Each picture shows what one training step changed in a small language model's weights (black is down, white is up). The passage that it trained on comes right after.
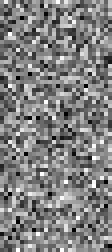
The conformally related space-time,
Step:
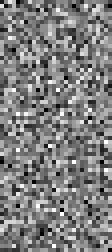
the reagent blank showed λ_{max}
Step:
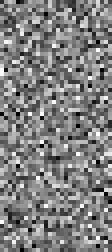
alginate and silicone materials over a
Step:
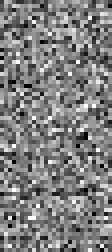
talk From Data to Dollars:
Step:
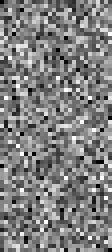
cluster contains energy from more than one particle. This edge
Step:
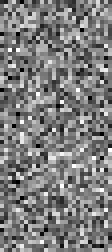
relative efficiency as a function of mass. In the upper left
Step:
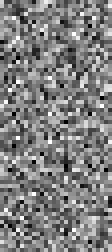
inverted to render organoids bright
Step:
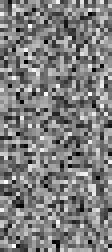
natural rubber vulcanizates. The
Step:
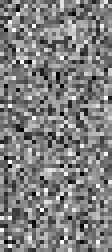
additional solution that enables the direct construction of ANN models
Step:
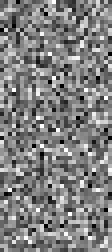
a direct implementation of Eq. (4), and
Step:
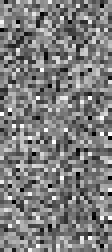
CSFs. Focus and vision: This factor
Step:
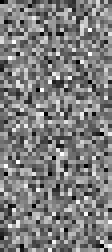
stress analysis and operational temperatures and pressures alone.
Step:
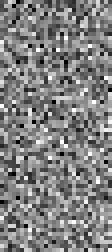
or more peaks. These bursts can be
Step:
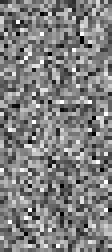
Consequently, an optimal feature subset which minimizes both
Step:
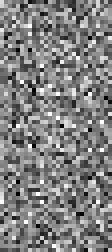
\otimes \ketbra{i}{j}
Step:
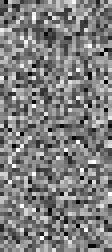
coastal engineering projects. This method,
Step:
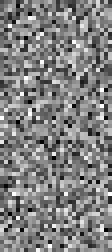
Coulomb coupling $\Gamma$. This result
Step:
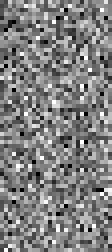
this study are students of UOG within the age group
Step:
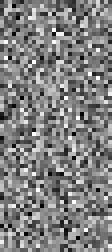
with possible threats to the population and
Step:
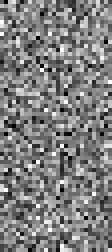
statistical means separated using Least Significant
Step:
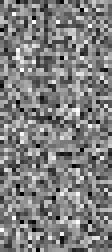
potential constraint. In contrast, dealing with the
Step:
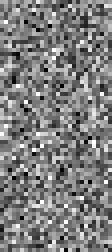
a MeF, which were analyzed by
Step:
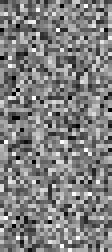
the names *Festucetalia*
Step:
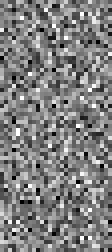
of mastectomy for Carcinoma
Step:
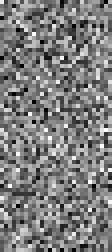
AGN must be responsible for the H$\beta$
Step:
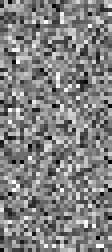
interest No conflict of interest Statement of
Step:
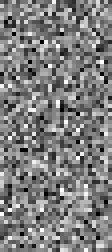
common generator $G$ is given by
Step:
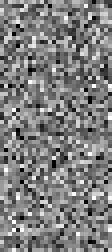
with a falling tone: (44)
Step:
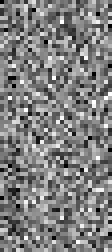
how effective the \tool \ method is at finding
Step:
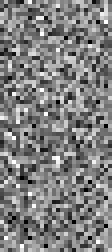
0.5 dB loss due to fabrication
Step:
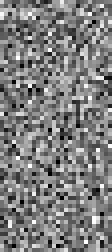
crack pattern results of the finite element model show good
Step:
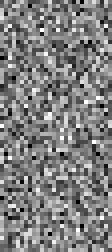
the fluid molecules in the vicinity of the
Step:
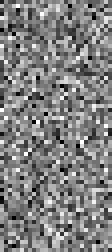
to assess the significance of holonomy
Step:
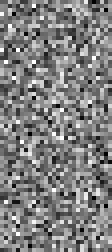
rotation, winter wheat, growth, development,
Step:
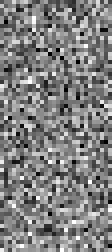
applied currents. The dashed and solid curves represent the
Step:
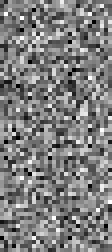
cocoons, moving outward and evenly
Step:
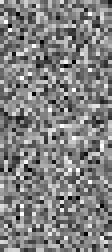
it to be. That ought to be
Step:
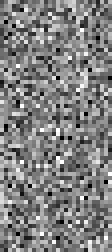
site and time slice, proportional to
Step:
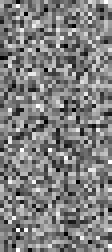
human interference and potential mistakes in
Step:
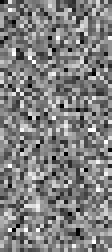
the public to contribute material by cross-linking
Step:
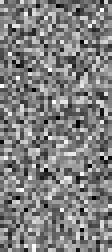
pixel distribution. In Fig. 7 (taken
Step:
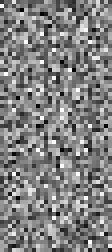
plotted as a solid line, and the corresponding
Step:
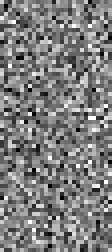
evacuated chamber. The fiber
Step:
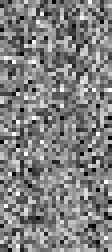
Basic Sciences, Farhangian University,
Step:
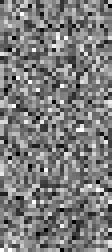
cybercrime. AI technologies also offer
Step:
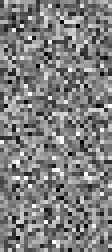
health of all staff, as activities require close contact
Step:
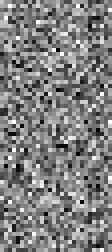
pots in the greenhouse, with two
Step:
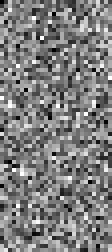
may differ across languages, models, and
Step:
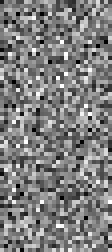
**some success in establishing valuable
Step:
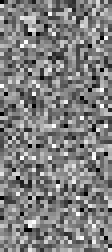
control-field corrected program-field CMD.}
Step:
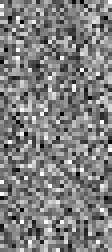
times of the spins were at least $\sim$
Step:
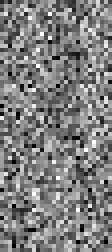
include use of the Knoevenagel
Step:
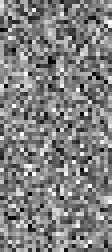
the benchmarks used in the paper.
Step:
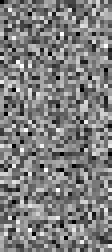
student academic success. By identifying the nature
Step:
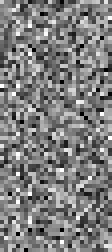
\vspace{-6mm} \caption{An alignment function
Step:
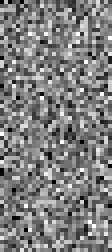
(upper right of Figure 1), the overall molecular
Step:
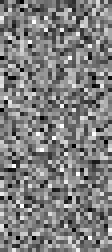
is easy to see the presence of two phases:
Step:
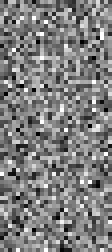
phase space and is based on a Takens embedding
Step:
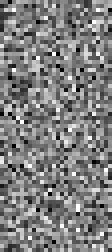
found to have greater iodine value. The more
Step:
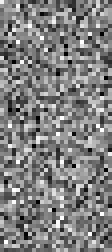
\hfil - & Resource Efficiency,
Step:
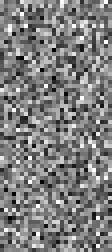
APBE, improve dramatically upon
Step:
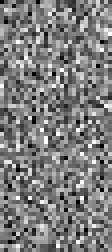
from the results that CBL resulted in considerable
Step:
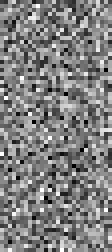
strong. This statement will be examined and verified
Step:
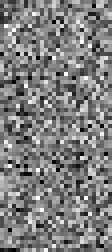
UTI, Klebsiella sepsis
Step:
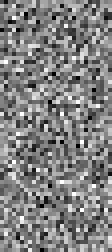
highly depends on the classifier. The best subset of
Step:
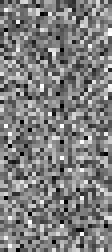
In the previous examples we showcased how the
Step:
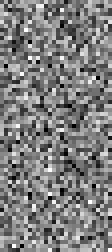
STEM-oriented game-based learning
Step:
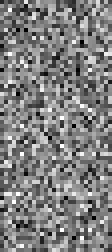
Marcuello (IHT)
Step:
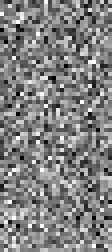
etc. - Chronic alcoholic
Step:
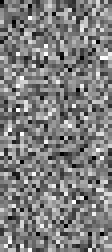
of the stack. This method has a much lower space
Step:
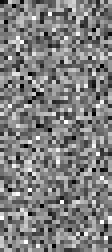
programmes, they are individuals directly involved in
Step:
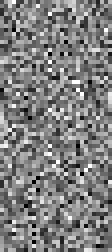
leading to environmental issues that will have an impact on
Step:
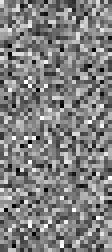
\be \Phi=0,\qquad\qquad
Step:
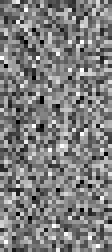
spectra on a JEOL JNM PMX
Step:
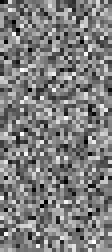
the SDP-M is much smaller, and the
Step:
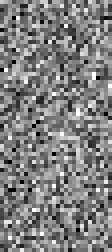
but the seller will lose out on
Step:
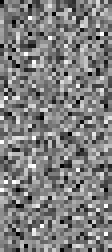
of $D$ are split only at
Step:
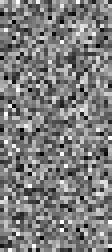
for establishing and advancing A2B
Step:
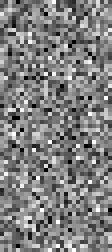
ammonia. S_L showed more effective
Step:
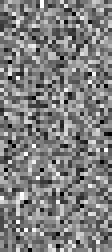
modeled this effects of slit loss, finding in
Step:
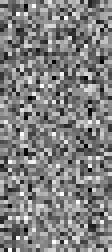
Fermi surface. Hence, the action for the
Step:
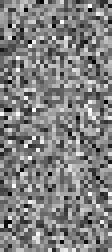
Zhongnan University of Economics and
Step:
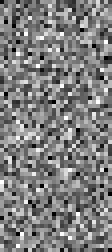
for supersymmetry breaking is not useful in this
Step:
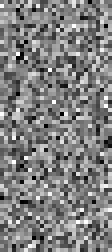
conservation in Bulgaria could be identified:
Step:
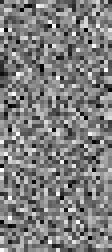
found that there are two phases coexisting in the
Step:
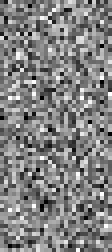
difference in the response of 11.5%. The
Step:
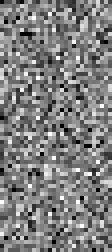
towards the idea of considering "paths which
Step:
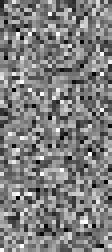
impact based on a standard propagator technique. Section
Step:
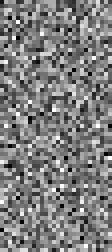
Artery (ACA) - Leg more than
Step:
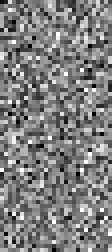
the highest concentration (0.6M)
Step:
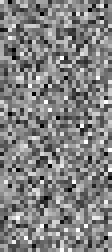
the background and must be $\la30\%$ of background
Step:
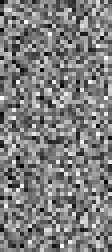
importance of post marketing investigation for the
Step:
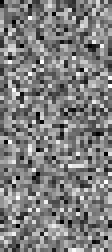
of immediate feedback from the audience. For example
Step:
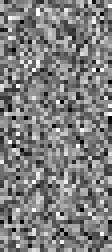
the number of rules and membership functions on the performance
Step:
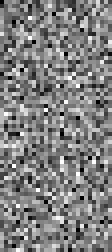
of the Sun. {This last result, in
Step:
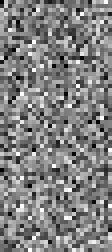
$|\psi_i\rangle$. The shaded
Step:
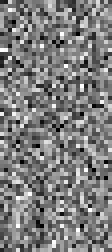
the analysis, we created three types of maps
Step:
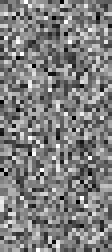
be opposite to the conventional photoelectric
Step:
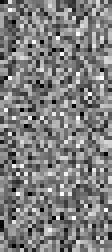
the external gravitational field in terms of the
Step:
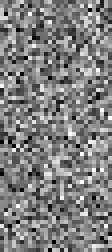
motivation of using neutrinos to make detailed,
